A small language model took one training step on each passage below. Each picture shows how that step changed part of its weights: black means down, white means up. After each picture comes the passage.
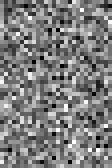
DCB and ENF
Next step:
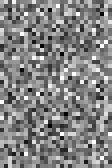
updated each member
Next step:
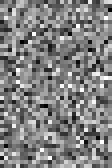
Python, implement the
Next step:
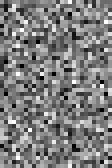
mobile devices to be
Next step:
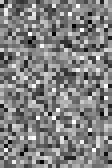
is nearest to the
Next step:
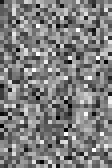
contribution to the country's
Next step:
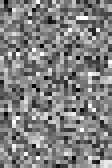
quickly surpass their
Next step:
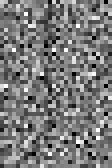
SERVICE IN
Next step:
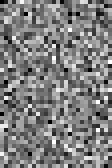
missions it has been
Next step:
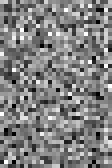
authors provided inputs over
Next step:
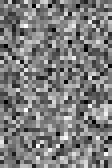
THz Chair),
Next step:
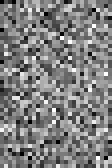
developed on the GenRad
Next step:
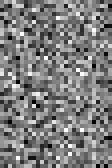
that small-dimension
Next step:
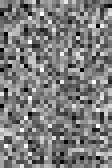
and pre-processing.
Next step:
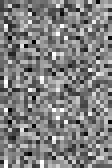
Table 2. Table 2.
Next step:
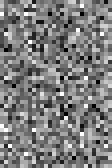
Institute. The main
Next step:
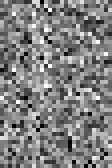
and quantity of
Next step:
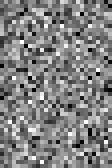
and that requires understanding
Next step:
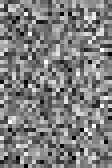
South Africa
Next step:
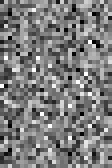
pyridine medium.
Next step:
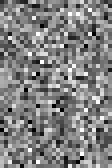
pupil is black.
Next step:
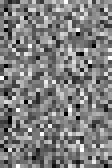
data at high frequencies.
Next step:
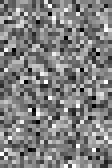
of the compounds should be
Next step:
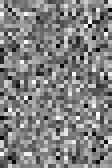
The reaction in each case was
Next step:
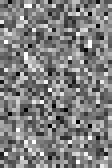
online platform with digital
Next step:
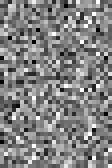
parallel drives
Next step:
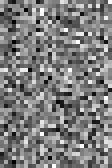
tools and equipment.
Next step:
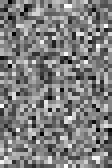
transformations upon CR
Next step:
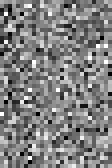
Table 2: Perceived
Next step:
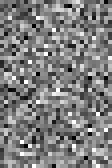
the difference when it comes
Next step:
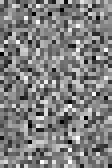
to the computer software
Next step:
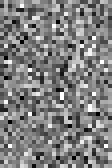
the universe. The
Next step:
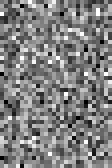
air separation unit
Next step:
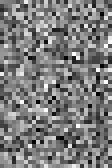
rather than cooking for
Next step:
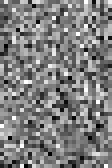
case study is a series of
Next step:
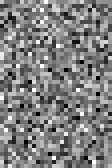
property loop in which all
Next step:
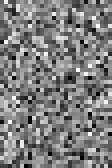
of their acquisition of
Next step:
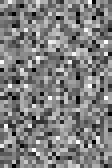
yellow recumbent
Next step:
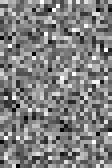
females N/A
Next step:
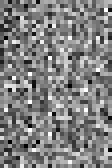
obtained, analyzed and
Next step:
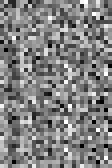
system is shown in Fig. 1
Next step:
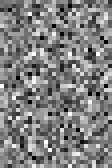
Thanks to their short
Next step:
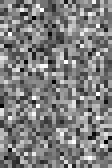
Huynh ²
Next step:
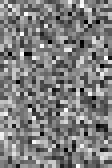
They should be aware of
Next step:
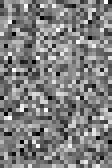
of video recording.
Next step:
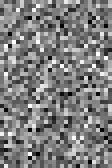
= Y$. Given
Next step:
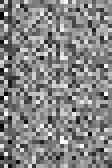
research infrastructures, data
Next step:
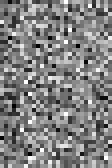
volume, content and quality
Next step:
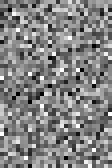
increased attention in the
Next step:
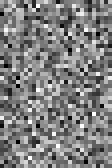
at lower flux than the
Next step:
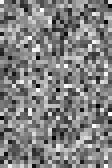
disposal and utilization
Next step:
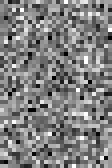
layer is similar to those in
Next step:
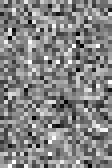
an example, is running
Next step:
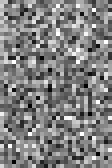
the Seebeck
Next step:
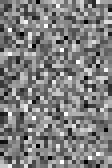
to various temperature environments,
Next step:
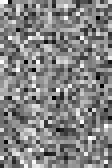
km; and between 150
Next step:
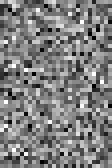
A pre-workshop
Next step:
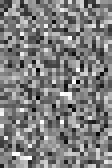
to add additional ones in
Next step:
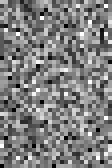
circular graphic with a
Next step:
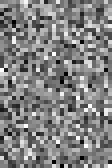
this deliverable is to present
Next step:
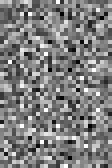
of the coefficient identities
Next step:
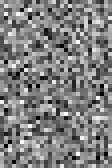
A. Supporting information
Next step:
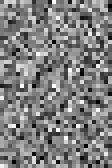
ranged from 447
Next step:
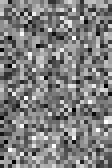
H11: *Satisfaction
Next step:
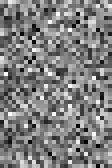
glabrous, with
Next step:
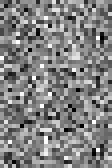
the chapter in the
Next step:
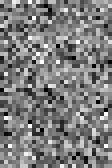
are optimally used. The
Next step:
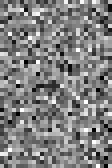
and A_2 are parameters related
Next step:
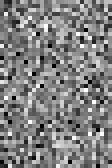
test-region are low,
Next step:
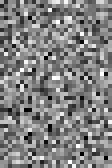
exposure of the financial system
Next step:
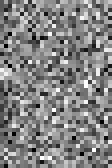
method was developed to assess the
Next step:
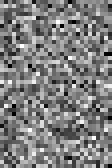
streams, and
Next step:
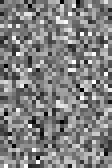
initial examination results. -
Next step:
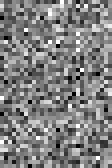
are inaccurate,
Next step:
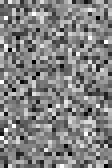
- Were there things that
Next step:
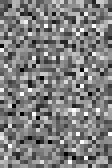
to the project 4 3.2
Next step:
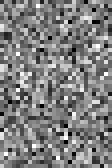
Each PBKDF
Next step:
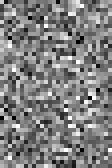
their responses. It was made
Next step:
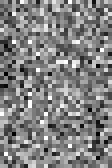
use, particularly in regions
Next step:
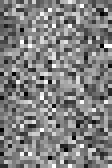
the topics and issues presented
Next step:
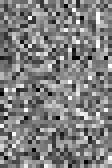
scale-up plan is to
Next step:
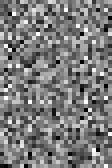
only R (G) values of
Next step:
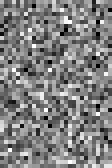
in their final year from
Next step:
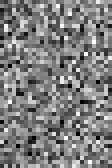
proteins extracted using
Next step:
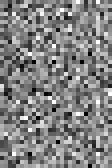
questions might get
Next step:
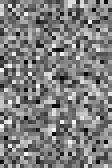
The WHO has thus
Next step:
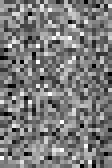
(Resch et al.,
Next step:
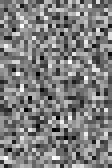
provide efficient ways of
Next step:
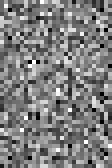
Nursing Management,
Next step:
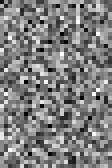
of which one should be the
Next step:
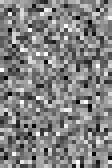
humble seeker of
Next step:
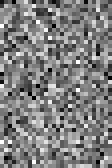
slot deformation in the
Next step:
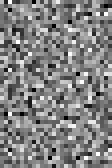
Wilms tumor,
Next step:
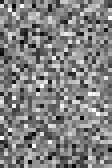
the semi-arid
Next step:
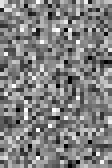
and actively use new
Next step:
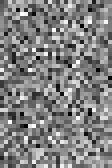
the last decade, research
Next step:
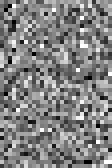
best method to monitor the
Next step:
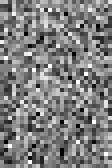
dimensions. By using
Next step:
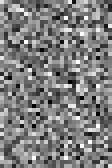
Pure Appl.
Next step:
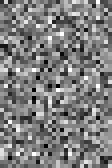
is excluded from
